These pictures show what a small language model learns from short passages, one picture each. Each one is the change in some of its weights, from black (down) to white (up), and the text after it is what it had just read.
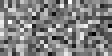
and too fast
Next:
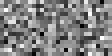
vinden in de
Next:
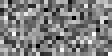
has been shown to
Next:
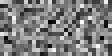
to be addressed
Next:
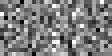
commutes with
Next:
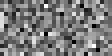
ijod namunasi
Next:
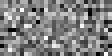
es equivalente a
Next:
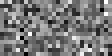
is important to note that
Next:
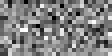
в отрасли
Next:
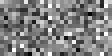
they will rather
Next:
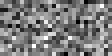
This article deals
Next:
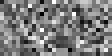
parameters that are largely
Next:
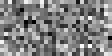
We should notice that
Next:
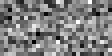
ratios the production
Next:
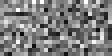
- na sus -
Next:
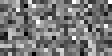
fragmentación de
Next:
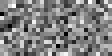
the scattering length.
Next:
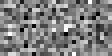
surface density of the
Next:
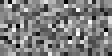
and the solid line
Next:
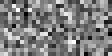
to assess and
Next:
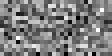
One may think
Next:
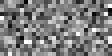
qualified functional framework.
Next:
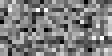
тому, как
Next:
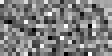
We suspect that
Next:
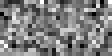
point( it is valid
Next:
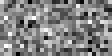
that satisfies the standard
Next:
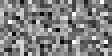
agrees with the
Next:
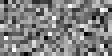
Wang followed up
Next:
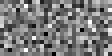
in 5 dimensions.
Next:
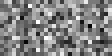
implicați în
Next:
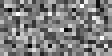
regions is much larger
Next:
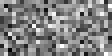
We investigate this
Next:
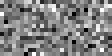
overlapping in
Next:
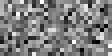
happen to us
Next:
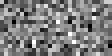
mental states of
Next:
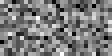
is reported.
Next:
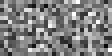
pattern over a longer
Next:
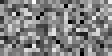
probability of infection,
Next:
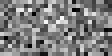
of the exponents
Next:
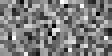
two confined phases
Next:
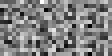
trees in the
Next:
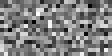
our attention to
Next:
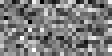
considered energy range, because
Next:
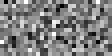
and Internet of
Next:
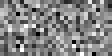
través de
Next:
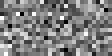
the Organizational
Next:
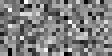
a stretched
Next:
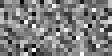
outcomes based on
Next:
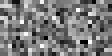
livrava dos
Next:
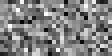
on the chip with
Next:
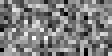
on the content of
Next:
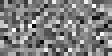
and numerically light
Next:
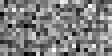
continuité de
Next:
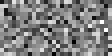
to three critical length
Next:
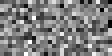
То есть,
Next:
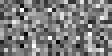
simply refine the
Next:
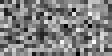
with energies of less
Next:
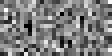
generalized propagation
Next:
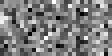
lattice data are larger and
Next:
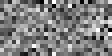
than that in previous
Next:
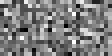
to how to get
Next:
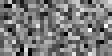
present the contributions from
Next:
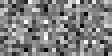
the supervision.
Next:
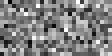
algunos casos
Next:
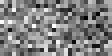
of respondents
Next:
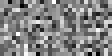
pure states in
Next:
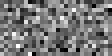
A, Solano
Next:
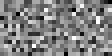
National Center
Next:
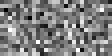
of the star does not
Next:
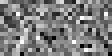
values of $ h $
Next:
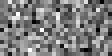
participante enuncia
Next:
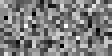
ocorre uma
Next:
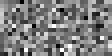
of the products of
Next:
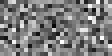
and is also extended
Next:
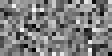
la dimensión
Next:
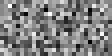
represents the global
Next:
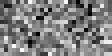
abordagem que
